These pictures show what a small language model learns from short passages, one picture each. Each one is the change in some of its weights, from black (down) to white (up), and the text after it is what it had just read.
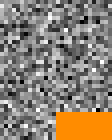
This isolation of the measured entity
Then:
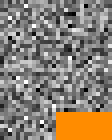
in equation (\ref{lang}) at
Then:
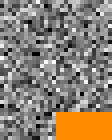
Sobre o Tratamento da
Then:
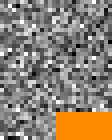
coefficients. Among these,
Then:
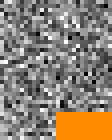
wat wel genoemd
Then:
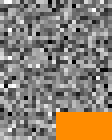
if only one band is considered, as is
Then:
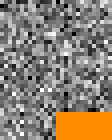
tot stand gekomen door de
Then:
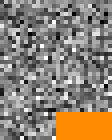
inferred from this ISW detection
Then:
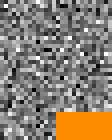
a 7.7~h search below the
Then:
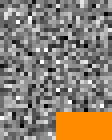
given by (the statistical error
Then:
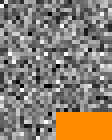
gelmektedir. Kentsel
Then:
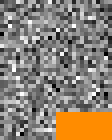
\void{ compare with the
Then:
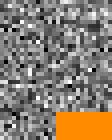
2i \sigma_1 z}\frac{d
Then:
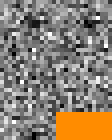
add to the fundamental set
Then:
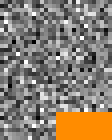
un box su uno dei somi
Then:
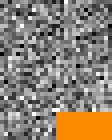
Penelitian: - a.
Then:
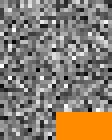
rather than established.
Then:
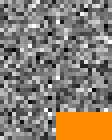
biotecnología molecular
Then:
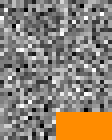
\end{align} The corresponding updated
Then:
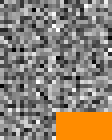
بعكس المطبخ
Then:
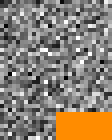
y escritura de la tradición
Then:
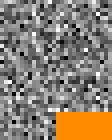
вентилях устройств.
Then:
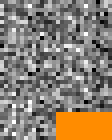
rivojlantirish orqali
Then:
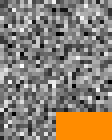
\text{subject to:}
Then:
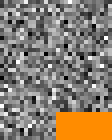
tres son las conclusiones que
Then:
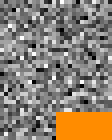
на основе произвольной
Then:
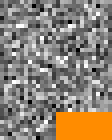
Зимняя, И.А.
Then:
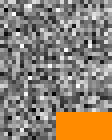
kirish imkoniyatiga ega
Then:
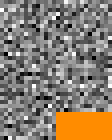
terra através da mera
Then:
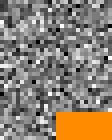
National Lab, Berkeley,
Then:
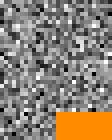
LP packets is fixed will
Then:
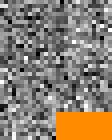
a través de la apertura
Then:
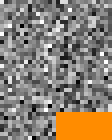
el campo. Se pretende
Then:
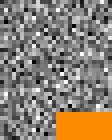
happens; Time Warp.
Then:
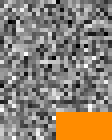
sofrimento, principalmente
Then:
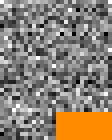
matrices satisfying
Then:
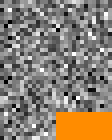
equations for the conserved quantities
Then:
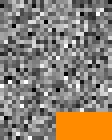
the right frequency or by
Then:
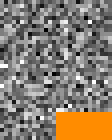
sohani olmaylik, biz
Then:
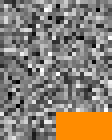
training session, with touching
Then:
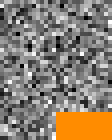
shown a slick and very useful
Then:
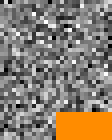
ortaya koyar. Problem
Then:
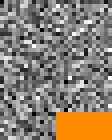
Recent hardware developments
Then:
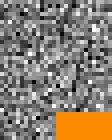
checks and additional information
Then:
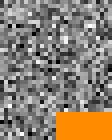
novas Tecnologias da
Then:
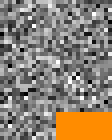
the stabilization of the coherence
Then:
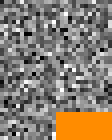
reduce the required pulse
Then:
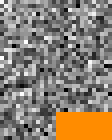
form the subject of this report,
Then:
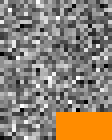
kesukaan masyarakat
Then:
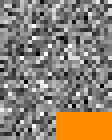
que dizem que no limite da
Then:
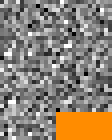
манипуляция и
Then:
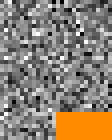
$Y^i =Y \theta^i
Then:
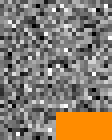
presented as possible options to a
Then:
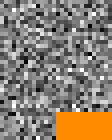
However, the amplitude of the
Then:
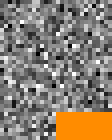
a genetic algorithm and the
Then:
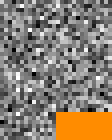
a growing $K$ for large values of
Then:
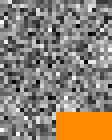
the four-particle system is
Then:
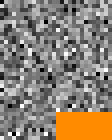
Portugal”. **Revista
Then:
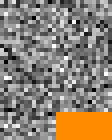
we will seek to address in
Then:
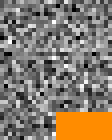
produce 2D LLs that are
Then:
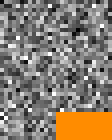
the caesium fountain
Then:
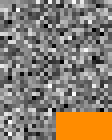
próprios valores e as
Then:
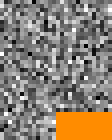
naturally leads to
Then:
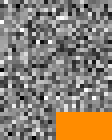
states only. This apparently differs
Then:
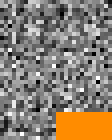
numerical waveform $h_{\rm
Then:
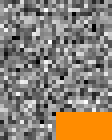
Т. Лукьянова
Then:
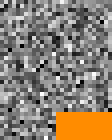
rates from all sub-samples.
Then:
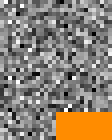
located at different points in the extra
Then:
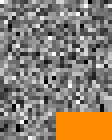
c} - {\bf z}$ mirror
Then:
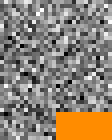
distance to the right and add two
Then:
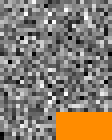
of onset of PD (Clark
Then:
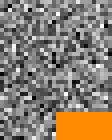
raketa uchib borga
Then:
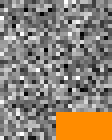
\end{align} where \begin{align}
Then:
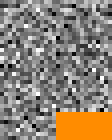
is described briefly to represent the
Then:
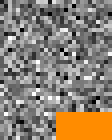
parameters (34M) was more than 500
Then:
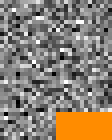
Peizhi Du, Noam
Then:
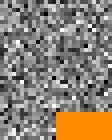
сарфиву наҳвии
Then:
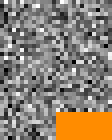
Mathematics}, pages
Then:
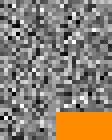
in the difference energy distribution curves
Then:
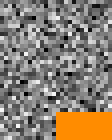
magnitude to absolute
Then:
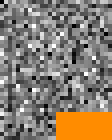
naufrágio em que há
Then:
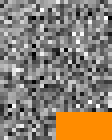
- Percezione delle
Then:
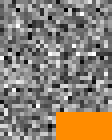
no fundamental coupling of the
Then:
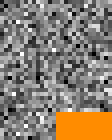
a geometric quantity) can be
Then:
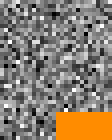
in the chiral regime. In
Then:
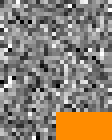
кровотеч, натирання
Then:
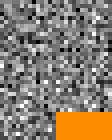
note that ZeroFold has a higher
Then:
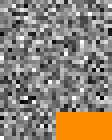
with the measuring apparatus,
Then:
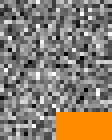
paths within the interaction regions
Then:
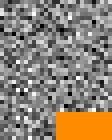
qiluvchi mexanizmlarni
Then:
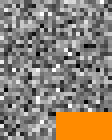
a function $u_B^{n+1}
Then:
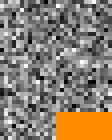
What anesthesiologists should
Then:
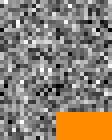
(des)montagem de
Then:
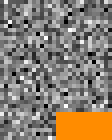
of manipulation, known as
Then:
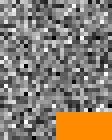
boshqarishni o'rganish
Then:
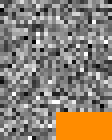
from IFIs in Bahrain.
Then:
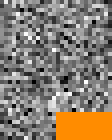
Equation (B8) can be used to
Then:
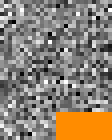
em Arte/Educação.
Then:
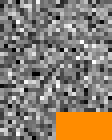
can reduce network topology
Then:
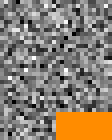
which means that the determinant of \(
